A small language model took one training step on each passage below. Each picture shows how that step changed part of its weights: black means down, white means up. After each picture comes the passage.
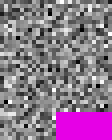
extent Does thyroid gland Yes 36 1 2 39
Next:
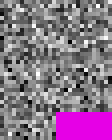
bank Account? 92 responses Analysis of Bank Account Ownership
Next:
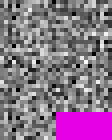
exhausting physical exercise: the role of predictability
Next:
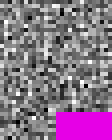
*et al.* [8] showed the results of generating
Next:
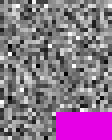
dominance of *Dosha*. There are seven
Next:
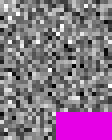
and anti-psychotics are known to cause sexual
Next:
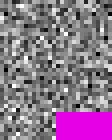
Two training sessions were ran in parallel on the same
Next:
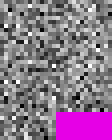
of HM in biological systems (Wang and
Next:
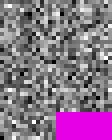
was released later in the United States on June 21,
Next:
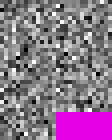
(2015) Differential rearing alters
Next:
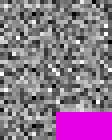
to its users. This study attempts to understand the functions
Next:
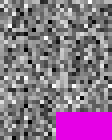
over Devon/Cornwall to S
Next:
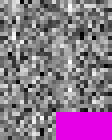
team Other citizen representatives Document analysis No Service
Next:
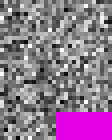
the number of free radicals on the cellulose chain
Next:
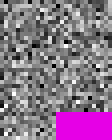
of investigating criminal cases, obtaining samples for expert
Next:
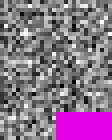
in mitigating the adverse effects of rainfall variability on tomato
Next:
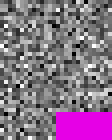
and then decreases slowly as in the case of other
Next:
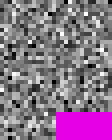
+ \dot{\mathbf{a}}(\delta
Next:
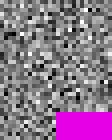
size, since the magnitude of the shifting velocity term decreases
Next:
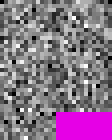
BLDC motor current to the reference current value generated by
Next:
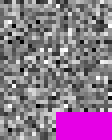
test. 1. Aim of method This method describes the
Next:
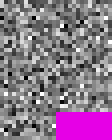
when developing strategies to address student behaviour. In view of
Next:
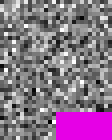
kDa are significantly decreased in the apoplast
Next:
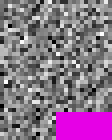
of interference. This primer introduces satellite
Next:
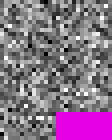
unto any levels to save her marriage,
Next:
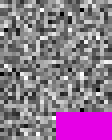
1. Main effect of teaching aids
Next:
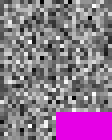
project to specific policy recommendations. Migrant and
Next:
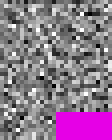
55%, FAR 5.05, basement site coefficient
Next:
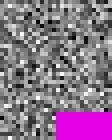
municipal wastes and become part of the urban waste
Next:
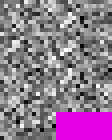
A. Fox and A. C.
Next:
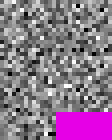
84.73% State avg. Literacy
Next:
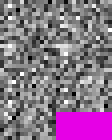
and several good practices tackling consumer food waste
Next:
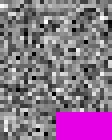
g) followed by chloroform (100 ml). The
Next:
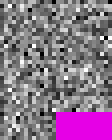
mostly the disabled with motoric disabilities who work in
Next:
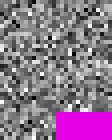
that job performance refers to the extent to which an individual has
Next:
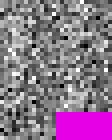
60 100% Job oriented training and development program act
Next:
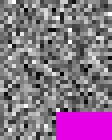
(2011), correlation survey research design established the relationship among variable
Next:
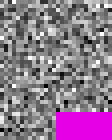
the figure.4. ``` PARAM:
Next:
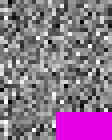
or two minutes. From this, it is clear that our
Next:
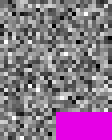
and rituals, community participation, social capital,
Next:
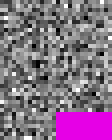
and perspectives were formed. Such connections are essential for ensuring that
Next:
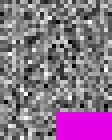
discussion groups. The other abbreviations refer to the
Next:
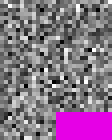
y selectividad, comparable con otros
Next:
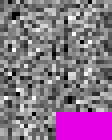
\mid \prod_{x \in
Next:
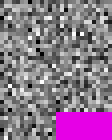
with genetic potential. Local breeds in most cases were kept
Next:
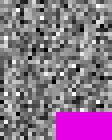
precoding (see Sec. III-C regarding the
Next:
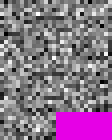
solve 26 benchmark functions and has outperformed other
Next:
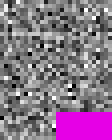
system with large delay time processes. Any types of procedures
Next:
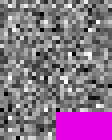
8 learners in science-related reading selection when taken as a
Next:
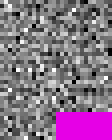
while maintaining a dryer-exit tea moisture
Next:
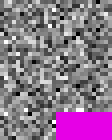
there is contact information available in the MOOC. As
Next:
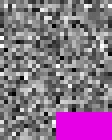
student activity and engagement in the learning process. The
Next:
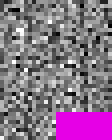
Städte, Gebäude,
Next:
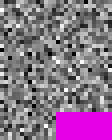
under the guidance of Health and Coach professionals to provide it
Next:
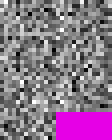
a preheated water bath shaker at 75
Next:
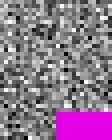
adult patients with lesional epilepsy therefore
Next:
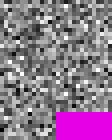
of ordinary reinforced concrete beams. The
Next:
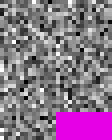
Current Private No Monthly IRUS
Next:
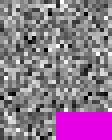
mixture after maturation were the thermal properties (specific heat
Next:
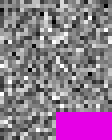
a glass of water. However, after the appearance of
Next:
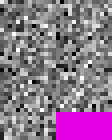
group (initial damage reaching the peak load given
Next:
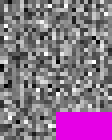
obesity and dyslipidemia. The
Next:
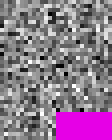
three cross-sections. 3.4.
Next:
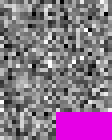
online module layout definition. On the other hand,
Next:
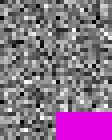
rule *no-param-reassign*
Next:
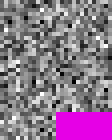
Table1 Compares the measured and calculated of specimens
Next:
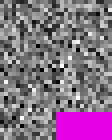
in a private school (Yemen Community School) in
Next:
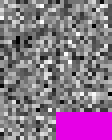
their application, antidepressants, like other
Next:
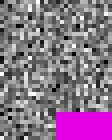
resolving destructive communal conflict. In the international
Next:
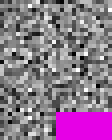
the basis of the structure of the chemical compounds. The
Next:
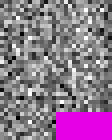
result in terms of execution time, total number of steps and
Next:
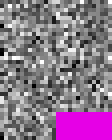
beakers as mixing containers. 2.1
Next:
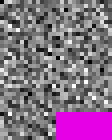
the Farm-to-Fork targets** Deliverable
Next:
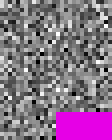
each of them consisting of: i) heating up from cold
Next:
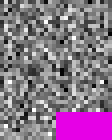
for their children at all levels of education and also monitor
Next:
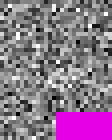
under government scheme - Cow dung and urine can
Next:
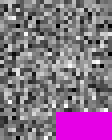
word/phrase or providing a note
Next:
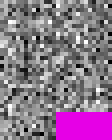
Tentative ARCSS eTown
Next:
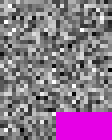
investment decisions. - **Promotion of gender diversity:**
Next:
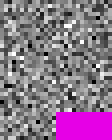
interested institutions of the disciplines represented by
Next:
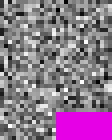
Costs Emerging out of the British
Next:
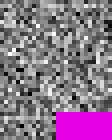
to a country's intellectual and economic
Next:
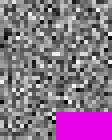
ERA 5 27–28 km Mean sea-level
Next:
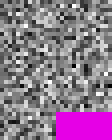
the treated abaca fibers. The raw abaca
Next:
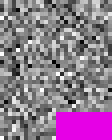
Zorluklarının Aşılması
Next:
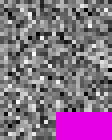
to conclude that certain social mediators that to some extent
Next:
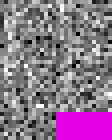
charged Au colloids. The functionalized surface was
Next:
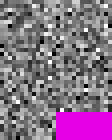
inverted-F antenna is a planar
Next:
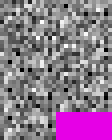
OF MEDICAL STUDENTS
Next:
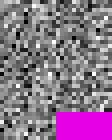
III (n=1) Significance of difference
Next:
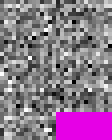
different concentrations. The plant's essential oils demonstrated a
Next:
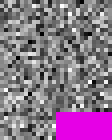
Similarly, Iqbal *et al.* (2003)
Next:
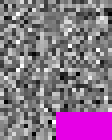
been estimated at 2437 TWh yr⁻¹
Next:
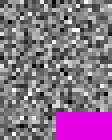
Specifically, incivility is rude,
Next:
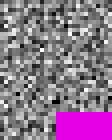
and band positions. Cu-based oxides may
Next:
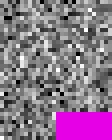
the population size of Karad tehsil is
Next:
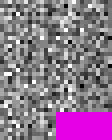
CELLS AND METHODS OF PREPARATION
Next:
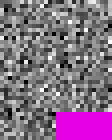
при підозрі на
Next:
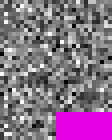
address this issue, circular economy strategies are proposed as a
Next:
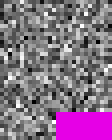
discharges poses additional risks for the aquatic
